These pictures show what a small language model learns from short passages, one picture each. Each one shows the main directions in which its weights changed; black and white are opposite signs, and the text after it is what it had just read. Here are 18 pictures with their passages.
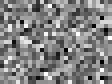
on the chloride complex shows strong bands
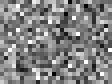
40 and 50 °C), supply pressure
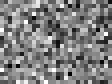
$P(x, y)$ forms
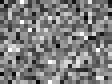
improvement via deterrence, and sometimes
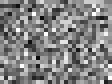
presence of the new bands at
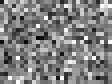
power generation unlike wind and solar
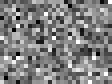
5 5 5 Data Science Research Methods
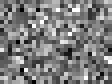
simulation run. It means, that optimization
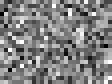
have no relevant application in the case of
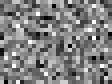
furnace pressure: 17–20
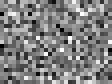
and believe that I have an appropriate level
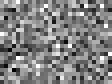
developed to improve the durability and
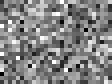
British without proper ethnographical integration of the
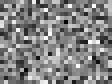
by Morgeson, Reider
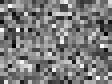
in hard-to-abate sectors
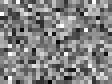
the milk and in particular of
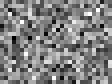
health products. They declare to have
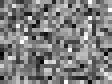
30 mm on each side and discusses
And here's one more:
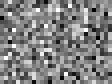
A schematic description of the system
